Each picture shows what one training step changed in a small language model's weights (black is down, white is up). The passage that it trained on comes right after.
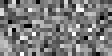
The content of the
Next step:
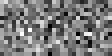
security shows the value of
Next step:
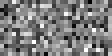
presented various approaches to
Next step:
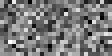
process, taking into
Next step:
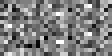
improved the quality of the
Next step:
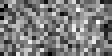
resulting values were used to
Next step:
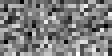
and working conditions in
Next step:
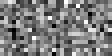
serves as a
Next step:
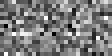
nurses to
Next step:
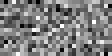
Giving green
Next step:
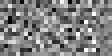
and death in patients who
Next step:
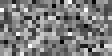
Distance education,
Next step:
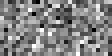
relapse in
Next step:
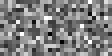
supporting biodiversity
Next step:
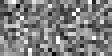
of the study:** The
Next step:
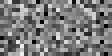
in inheritance
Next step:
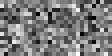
open in (X,
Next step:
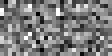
The workload's processing
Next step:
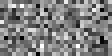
to outsource often
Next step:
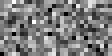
T x time ***
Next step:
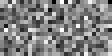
be established, and
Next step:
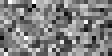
tests for heavy
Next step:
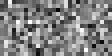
from this study. and
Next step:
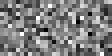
by hidden
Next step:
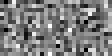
Figure 1. Figure 1
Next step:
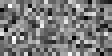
also CO₂ emission
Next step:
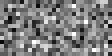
and knowledge. This study
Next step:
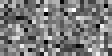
JU'), under
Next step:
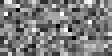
progressively increased
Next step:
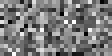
that are rural,
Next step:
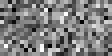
a common format,
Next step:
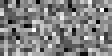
The majority of the mixed
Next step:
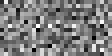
to short-cut
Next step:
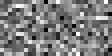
production comes from
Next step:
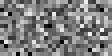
frequency of usage,
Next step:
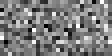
temperature in a laboratory environment
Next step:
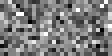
predictors of
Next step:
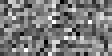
Vitali F.,
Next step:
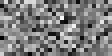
and RSPM were
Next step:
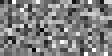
violated, since
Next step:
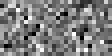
2. Main Results
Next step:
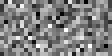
format Refer to
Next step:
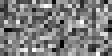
tested for validity and
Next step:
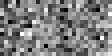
The combination of at least
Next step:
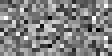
bycatch and
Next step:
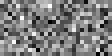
method using SVM
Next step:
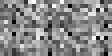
leads is mixed with
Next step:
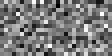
of high-quality
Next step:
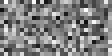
1 and 2 below of
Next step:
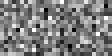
delivered had Data
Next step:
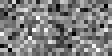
authors declared that
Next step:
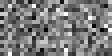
the powerful natural
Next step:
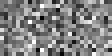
diagnostic tool,
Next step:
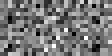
and health authorities about
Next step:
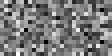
information. - 2)
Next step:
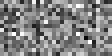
of technology to help students
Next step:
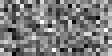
are a lot of
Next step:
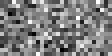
linked on an
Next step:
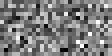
to anxiety and
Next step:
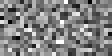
that the actors
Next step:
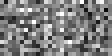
On the other hand,
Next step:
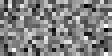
at examining how family
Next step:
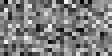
Selemani et
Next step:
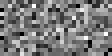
the densities
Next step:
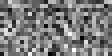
times. Figure 5 shows
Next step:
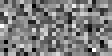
treatment, produce
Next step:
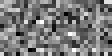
goals. Work
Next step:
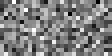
administering all
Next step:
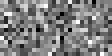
formal schools have
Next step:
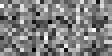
offer an experimental frame that
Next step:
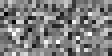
motivation for the history
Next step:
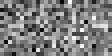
in Figure 4,
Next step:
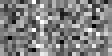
has evolved to exist
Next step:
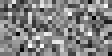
been created using the
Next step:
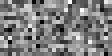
valve area is
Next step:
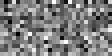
This process includes several
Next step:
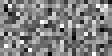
was studied with electron
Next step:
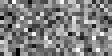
module is below the
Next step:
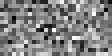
layers were constrained in
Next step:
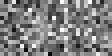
Practice of
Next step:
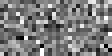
with nodular
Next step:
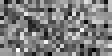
specific object and is
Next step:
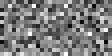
the long-term impact
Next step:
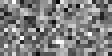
representative of the
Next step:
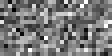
a systematic review of
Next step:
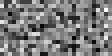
phase is open to many
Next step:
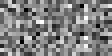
supply. 5.
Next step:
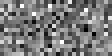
Patient consent
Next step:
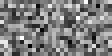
to the latest
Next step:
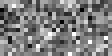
out of context by
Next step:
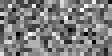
the product consistently
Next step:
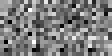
right and necessary that women
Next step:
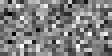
method calls in the
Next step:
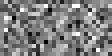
μL) were
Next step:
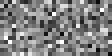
capture all aspects of the
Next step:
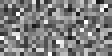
of the procedures.
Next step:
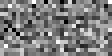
This ranges from the
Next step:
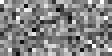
revealed the importance not only
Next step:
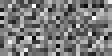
the high price of
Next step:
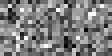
matter knowledge is not
